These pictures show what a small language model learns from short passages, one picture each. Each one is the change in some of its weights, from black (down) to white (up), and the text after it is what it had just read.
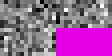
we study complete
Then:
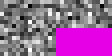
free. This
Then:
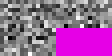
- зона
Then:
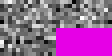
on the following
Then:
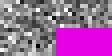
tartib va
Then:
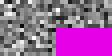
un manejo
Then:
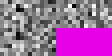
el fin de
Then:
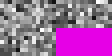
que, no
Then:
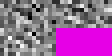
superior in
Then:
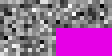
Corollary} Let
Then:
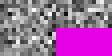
in Mathematics,
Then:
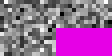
of periodic functions
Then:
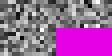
of optimal power
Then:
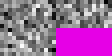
cu privire
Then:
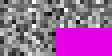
three events
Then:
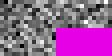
This cannot be
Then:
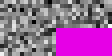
cylinder group
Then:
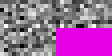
so once),
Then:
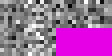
the process with the
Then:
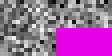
and numerical studies
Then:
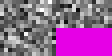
choice of a
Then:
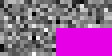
only left to show
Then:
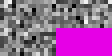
Therefore we can see
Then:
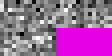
a recent paper
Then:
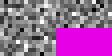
cocommutative Hopf
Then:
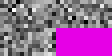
web orang
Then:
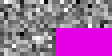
a compor
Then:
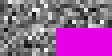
below the convergence
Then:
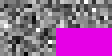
$\Omega$ is
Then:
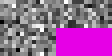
times, three
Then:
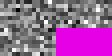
что при
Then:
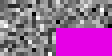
hyperbolic group is
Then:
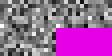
any two elements
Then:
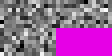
a space obtained from
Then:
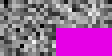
que combinan
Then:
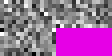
absolute constant
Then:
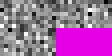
de serment et
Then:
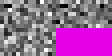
that the methods in
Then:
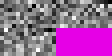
de terapia
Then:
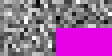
the market
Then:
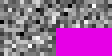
a closed subgroup of
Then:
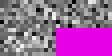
nonempty subset of
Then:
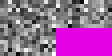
are proved by means
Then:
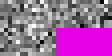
the optimization process but
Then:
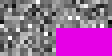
von Neumann
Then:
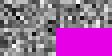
at diverting
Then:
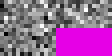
result from Proposition
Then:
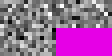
describe the structure
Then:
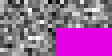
laquelle ne
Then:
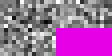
die Digital
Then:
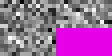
cuando se
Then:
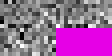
mixed type
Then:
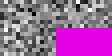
tipo de
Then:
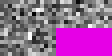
role in
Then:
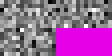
dat alle
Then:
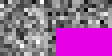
separated boundary
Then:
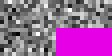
and the functor
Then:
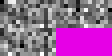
allows us to
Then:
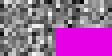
are at the
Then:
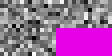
sentir com
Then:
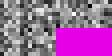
a atividade
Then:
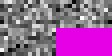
on the other
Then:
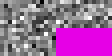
the body
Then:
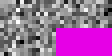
du mit dem
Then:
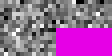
o ponto
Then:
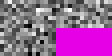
and a simulation
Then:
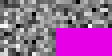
Theorem 1 is based
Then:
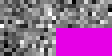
can also be given
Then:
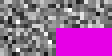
and hence the
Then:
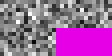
took place
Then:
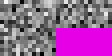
the {\em sequence
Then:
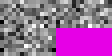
on using discrete
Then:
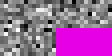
can be solved
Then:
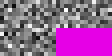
or Neumann
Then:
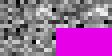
can be extended
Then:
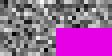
$C$ and
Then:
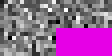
of generalised
